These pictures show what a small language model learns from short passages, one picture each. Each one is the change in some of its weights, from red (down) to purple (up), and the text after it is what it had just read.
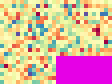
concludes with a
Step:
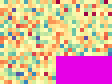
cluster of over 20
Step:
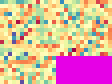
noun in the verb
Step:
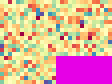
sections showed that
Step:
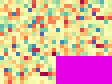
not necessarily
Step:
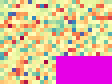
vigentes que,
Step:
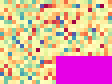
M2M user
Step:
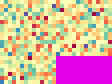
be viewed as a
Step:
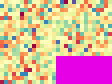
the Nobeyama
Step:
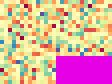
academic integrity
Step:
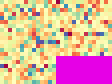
square of a
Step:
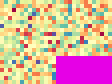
reported in infants
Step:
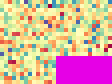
fühle ich
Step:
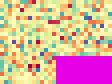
a fixed upper
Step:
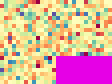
as only 12% of
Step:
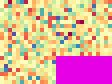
classification criteria
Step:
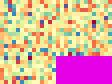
in an elastic
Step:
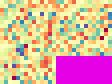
on the reward and
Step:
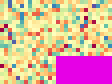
of the live performer
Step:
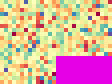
essential role in
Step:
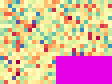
D discriminant
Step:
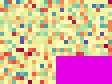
the central scale
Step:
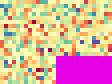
written in
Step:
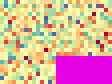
Disponible sur
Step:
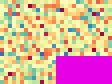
can be used as a
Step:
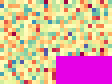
imprinting, X
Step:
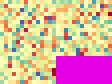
la selva,
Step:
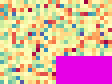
device suffered
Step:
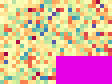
X-ray results will be
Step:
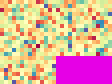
pH-metric study
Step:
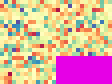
publication and there has
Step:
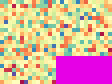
better models the
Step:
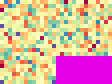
in constraining the
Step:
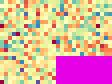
mass of protons may
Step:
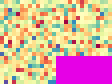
o lugar é um
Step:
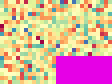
the apparent
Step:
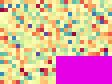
hep-lat to
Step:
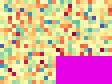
constitucionais de
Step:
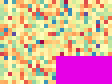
in $pp$
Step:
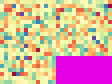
Flemish (not
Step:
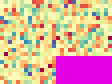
possibly four
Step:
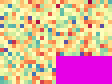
shifted vertically
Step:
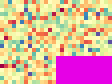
a plateau of
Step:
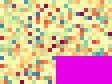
fading processes for
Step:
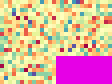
models for extension
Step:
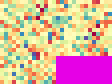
without changing its
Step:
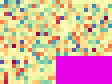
9. Glüer
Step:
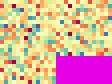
USA} }
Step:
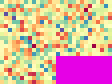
idea es ser
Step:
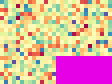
un proceso en
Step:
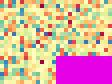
are complementary and
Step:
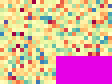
estimated CT
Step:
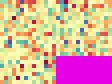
from Electronic
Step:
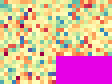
various aspects of
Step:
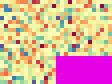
o cuidado com
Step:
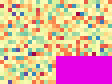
bem demonstra a
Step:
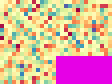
Map - Conclusions
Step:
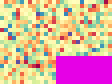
set of $n$
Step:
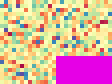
The purpose of
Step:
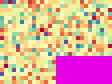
and few-shot
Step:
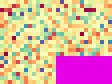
$L \times W$
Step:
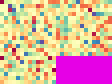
structure of this kind of
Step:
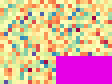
on both the training and
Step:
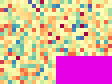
mellitus and
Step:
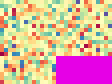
nations among her
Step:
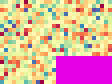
by two anonymous
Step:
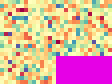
Repeat step
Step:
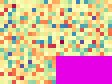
talab etilar
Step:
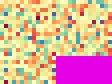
ridge is the
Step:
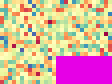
the mission, vision
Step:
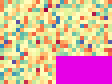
University, and the
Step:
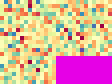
International Conference
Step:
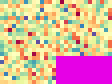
expliquer la
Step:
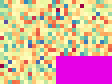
resemble those of
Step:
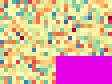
radius, dependent
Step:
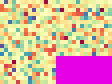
it a hub for
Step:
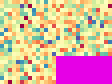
economy is very
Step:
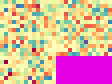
esa zaharli
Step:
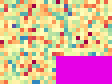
of the array was
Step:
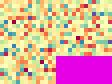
well with that presented by
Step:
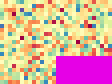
diffraction measurements
